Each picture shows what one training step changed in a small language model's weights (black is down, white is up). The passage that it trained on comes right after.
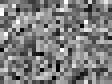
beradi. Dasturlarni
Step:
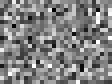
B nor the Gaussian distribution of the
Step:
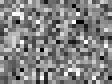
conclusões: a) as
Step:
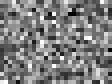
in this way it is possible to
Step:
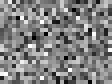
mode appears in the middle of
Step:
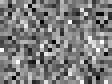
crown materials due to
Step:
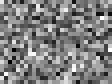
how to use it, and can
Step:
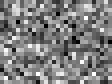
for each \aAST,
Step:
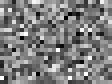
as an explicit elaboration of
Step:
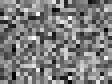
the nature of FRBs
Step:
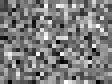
fuqarolar o'rtasida
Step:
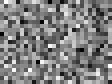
The paper extensively examines the
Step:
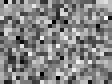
representation of a MIDI file
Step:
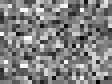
pode ser claramente observado
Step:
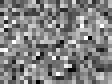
under identical shake
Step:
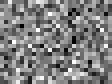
to navigate through a
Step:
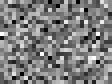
metodologías de las
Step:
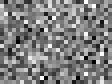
to claim to be concerned
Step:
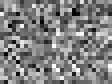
of the valence states of
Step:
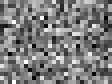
standing or formal education
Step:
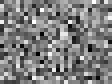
certain periods of time. The
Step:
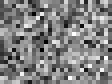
affect leisure management ($p
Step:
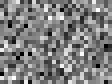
даних, якими
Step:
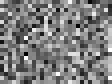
exploration of all recorded
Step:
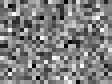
as an input to Noxim.
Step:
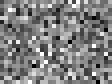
we discuss other processes related to the
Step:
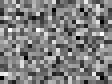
the delivery of food
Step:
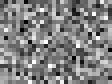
more value and also do not
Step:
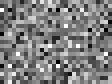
digitales necesarias para la
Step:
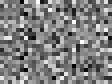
school heads achieving an average
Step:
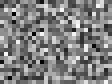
yutuqlariga tayangan
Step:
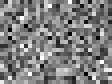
учун ҳам асос
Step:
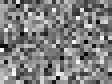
quality of the dispersion of the
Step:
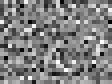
*The Impact of
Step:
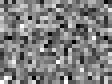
no quantum coherence beyond these
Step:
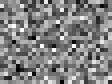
formulation (see Souza
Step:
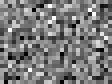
kompetentlikni oshirish va
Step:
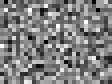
Comparison: Biodiversity
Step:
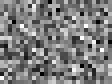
variable resistors (Figure
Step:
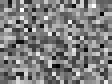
especially vulnerable road
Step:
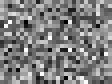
), \end{eqnarray}
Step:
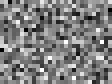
the broader framework of hybrid
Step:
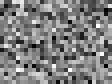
the probing of certain models in
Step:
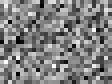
of the rated torque.
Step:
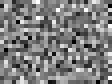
a Siemens Artis
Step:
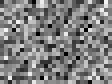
estabilização nas conversões
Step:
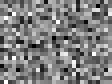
the inhomogeneous case.
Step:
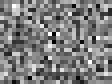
increases dramatically. The
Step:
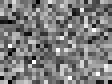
level of electronic banking
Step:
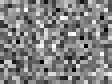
Performance expectancy is defined
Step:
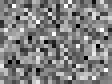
Barium Study,
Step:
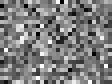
1000-grain weight in
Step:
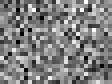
proved to be a rapid,
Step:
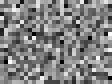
adolescents are at
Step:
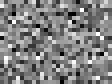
em programas de habitação
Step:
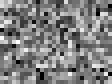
L-NAME +
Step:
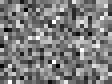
paper focuses on the description by
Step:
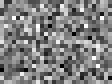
interactions, time dependent part of the
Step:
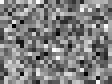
and Systems, 7ma
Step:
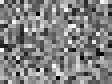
content of the four areas of
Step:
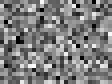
of Sciences of Belarus,
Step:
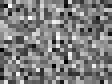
each spectrum; the thin line is
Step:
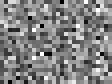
moeten publiceren.
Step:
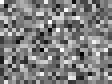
"dureza" é um
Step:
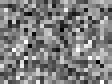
controle de qualidade para
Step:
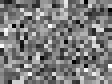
bead slips with the
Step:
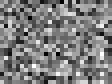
without a SDSS redshift but
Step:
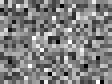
Lehrerinnen- und
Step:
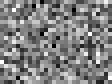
variety of mobile technologies and
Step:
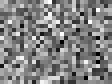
subgradient algorithm. The
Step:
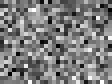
as well as Pauli-like
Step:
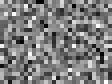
power/angle characteristics of such linear
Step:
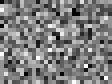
of forest, clear felling
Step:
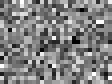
of our institution-Prakash
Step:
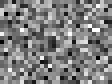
к производительным
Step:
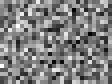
studies carried out highlights
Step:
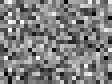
machine shows substantial design
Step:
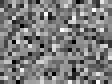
ongida kechayotgan
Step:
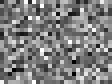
slowest node in the
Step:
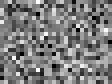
unit vectors, the graded
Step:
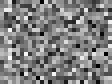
расчётов, а
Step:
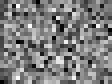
the Fully Conditional
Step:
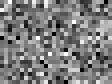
la bondad de las
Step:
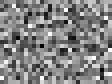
\end{equation} These relations
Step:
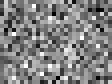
can be extended to strong lensing
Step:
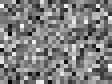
3.84 Agree Note.
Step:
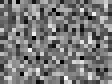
experiment, its interpretation is still
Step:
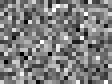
access service profit are derived with
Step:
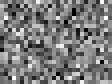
to the world, intelligence,
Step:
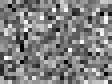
image with the angular resolution of
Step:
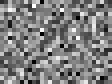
иных сферах
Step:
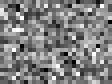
W, Sun R,
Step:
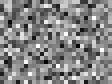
із США,
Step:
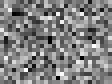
via exploring the potential of
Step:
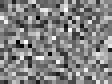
особистісних рис
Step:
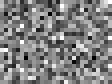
collapse of the wave
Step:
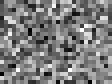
that will be made in one
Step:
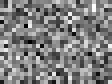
projects a world that is so diverse
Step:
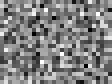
amenities. Maybe I
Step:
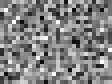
and inner psyche of
